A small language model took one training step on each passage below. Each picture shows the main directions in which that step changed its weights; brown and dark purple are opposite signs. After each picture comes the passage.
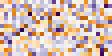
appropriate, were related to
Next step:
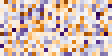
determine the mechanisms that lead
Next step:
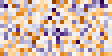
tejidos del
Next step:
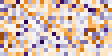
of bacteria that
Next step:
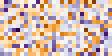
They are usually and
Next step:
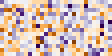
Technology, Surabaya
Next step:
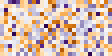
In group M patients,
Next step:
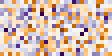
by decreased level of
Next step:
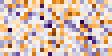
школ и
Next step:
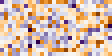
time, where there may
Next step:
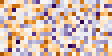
shakllantirish va rivojlantirish
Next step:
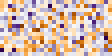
analyzing the existing
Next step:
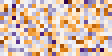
was not national representation
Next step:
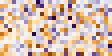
was based on equal
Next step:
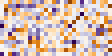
en la opción
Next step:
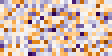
by each strain.
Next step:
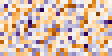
ON ₆ Cl
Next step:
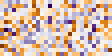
understanding of the multiple
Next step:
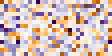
Jahren mit der
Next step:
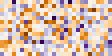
integrate sustainability assessments
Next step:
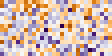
staff assistant -
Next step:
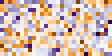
1) Acceptance
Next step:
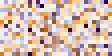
formalin 2%
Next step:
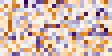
Contemporary planning as
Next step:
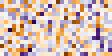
Maria Teresa
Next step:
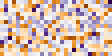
um senador
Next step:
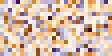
the world economic system is
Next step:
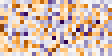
cultural integration, and
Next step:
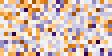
Testheft 2
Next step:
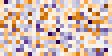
системы образования и
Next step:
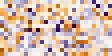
ratified by the
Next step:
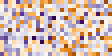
from training samples in
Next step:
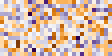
timelines, students can
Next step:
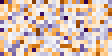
ako ng
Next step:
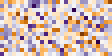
Berenice Dias
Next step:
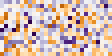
an interpretable
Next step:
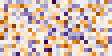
manufacturing sector
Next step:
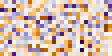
designed and analyzed. The
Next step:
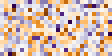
could lead on biodiversity
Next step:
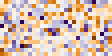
activity do not affect them
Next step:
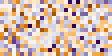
firstly informed the
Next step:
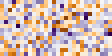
hier in wessen
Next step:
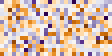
the autumn and
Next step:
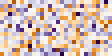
The analysis of GAG
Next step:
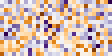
for leadership to be
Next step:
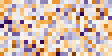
activity and its further
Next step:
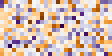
Com o avanço
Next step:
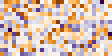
biri yoki bir
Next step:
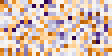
and Climate Plan
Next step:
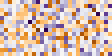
Bayen Department
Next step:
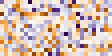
his peers. The
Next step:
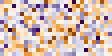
that the self is not
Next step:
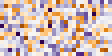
digital materials during events
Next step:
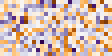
in the filtrate
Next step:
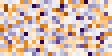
Fiscal y
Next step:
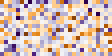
ICTs in organizations
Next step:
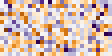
информации и
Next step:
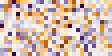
la manera en la
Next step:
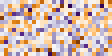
contrairement aux
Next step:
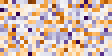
1 mm wide.
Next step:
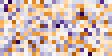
Alta RF15
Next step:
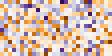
de este tipo de
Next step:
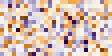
the glorious
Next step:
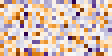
нам важливість
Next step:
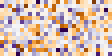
также качество
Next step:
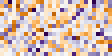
mensal das
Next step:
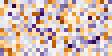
education also influenced
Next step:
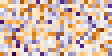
worst than that reported
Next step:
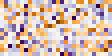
у детей с
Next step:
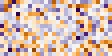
la importancia de
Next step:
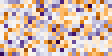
interpretation of data,
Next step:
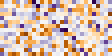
hayot uchun zarur
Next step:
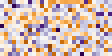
condição individual que
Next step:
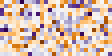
head teachers as
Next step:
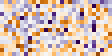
реализации своих
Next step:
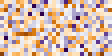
en diàleg amb
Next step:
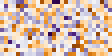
asasi manusia
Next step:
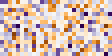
April and
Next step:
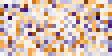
Humor <ul
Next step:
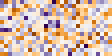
Positive samples
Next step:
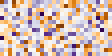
B Milliy
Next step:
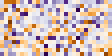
las pacientes
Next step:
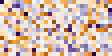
entusiasmo el
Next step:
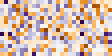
this is that its full
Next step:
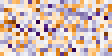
utilize the internet to
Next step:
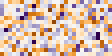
com o Google
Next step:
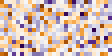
из строя
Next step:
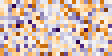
artması ilə
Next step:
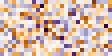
seller in the
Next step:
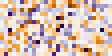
física proporciona
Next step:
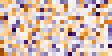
survey: 8 answers from
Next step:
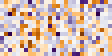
though it is expected that
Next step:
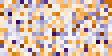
Smith, C.,
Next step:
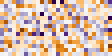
in Figure 9, from
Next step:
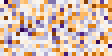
Figure 1, is
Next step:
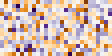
addition, phenomena
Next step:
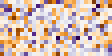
kabi banklarni
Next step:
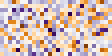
circle. The
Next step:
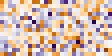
under grant agreement
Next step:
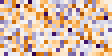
criminal process?
